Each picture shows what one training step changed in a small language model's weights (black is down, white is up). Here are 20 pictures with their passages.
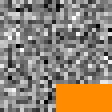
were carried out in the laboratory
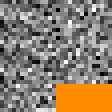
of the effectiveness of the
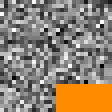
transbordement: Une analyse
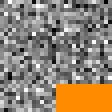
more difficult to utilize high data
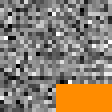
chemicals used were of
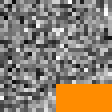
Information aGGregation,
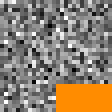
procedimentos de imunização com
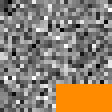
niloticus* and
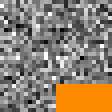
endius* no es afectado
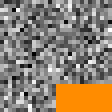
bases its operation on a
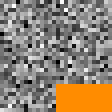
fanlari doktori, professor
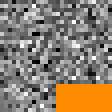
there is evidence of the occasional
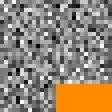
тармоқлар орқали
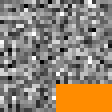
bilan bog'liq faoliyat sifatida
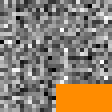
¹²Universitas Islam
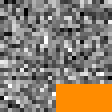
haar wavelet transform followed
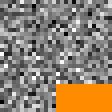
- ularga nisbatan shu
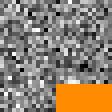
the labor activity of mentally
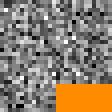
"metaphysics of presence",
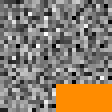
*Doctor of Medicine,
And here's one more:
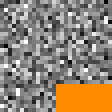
requirements, using knowledge of physics,
